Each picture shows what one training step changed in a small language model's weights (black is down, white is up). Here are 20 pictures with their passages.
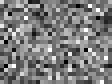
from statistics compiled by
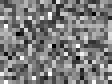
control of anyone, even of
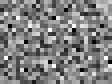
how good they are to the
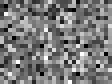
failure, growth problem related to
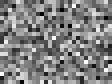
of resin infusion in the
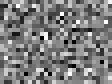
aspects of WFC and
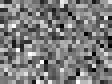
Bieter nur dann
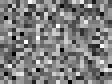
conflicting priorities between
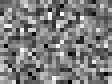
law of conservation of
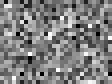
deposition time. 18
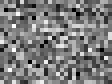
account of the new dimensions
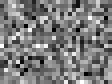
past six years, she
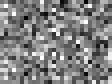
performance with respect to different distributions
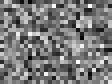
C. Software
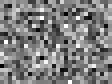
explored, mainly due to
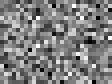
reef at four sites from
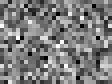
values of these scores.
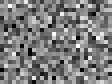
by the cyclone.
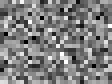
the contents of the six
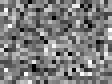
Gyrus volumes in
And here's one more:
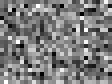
the minimum single frequency
